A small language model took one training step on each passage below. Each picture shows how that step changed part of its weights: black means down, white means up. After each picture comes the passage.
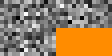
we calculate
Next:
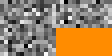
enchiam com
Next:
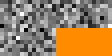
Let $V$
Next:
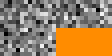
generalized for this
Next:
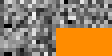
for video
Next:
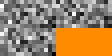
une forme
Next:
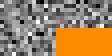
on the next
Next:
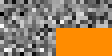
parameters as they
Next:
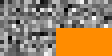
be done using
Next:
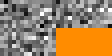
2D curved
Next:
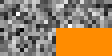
take the
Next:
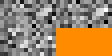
homology of
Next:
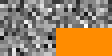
since each
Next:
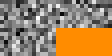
to the different
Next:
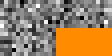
we thus
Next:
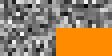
and note that
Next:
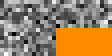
spaces on
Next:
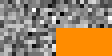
seem to be
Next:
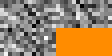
distance from
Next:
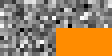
the underlying
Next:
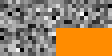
data where the
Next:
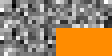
\Delta \ge
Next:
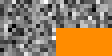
ama 6 lar
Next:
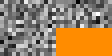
the solution of the
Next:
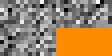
solutions of
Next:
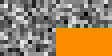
expectation values
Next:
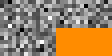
the algebra
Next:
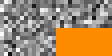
\kappa s +
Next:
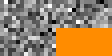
no case can be
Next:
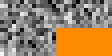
gives the
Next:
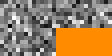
hand, we
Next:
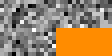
that can be
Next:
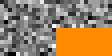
element space.
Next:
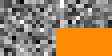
consumption by
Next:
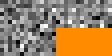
role in the
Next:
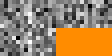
jarayon milliy
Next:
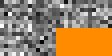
provides an
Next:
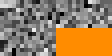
Owing to
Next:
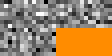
metric space is
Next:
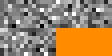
in Fig.
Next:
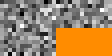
1$ and
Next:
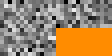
construct an
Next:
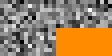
extend this
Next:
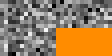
all species.
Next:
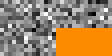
algebra $\mathfrak
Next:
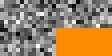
using the definition
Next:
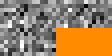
locales y
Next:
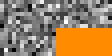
requires that
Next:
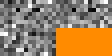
is quite
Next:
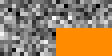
are assumed to
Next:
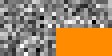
of paths
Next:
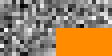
has gained
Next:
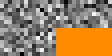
also known as
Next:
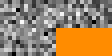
fact can be
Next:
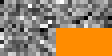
$\sigma \in
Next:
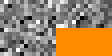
2 n \beta
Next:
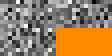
word $w
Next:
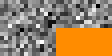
the cost of
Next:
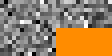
method paves
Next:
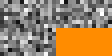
explicit solution
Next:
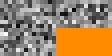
is half
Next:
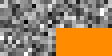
left with the
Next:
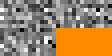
over a simulation
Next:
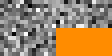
to information on
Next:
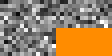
leads to
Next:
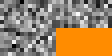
In the same
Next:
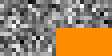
if it is in
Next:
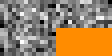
parameter value of
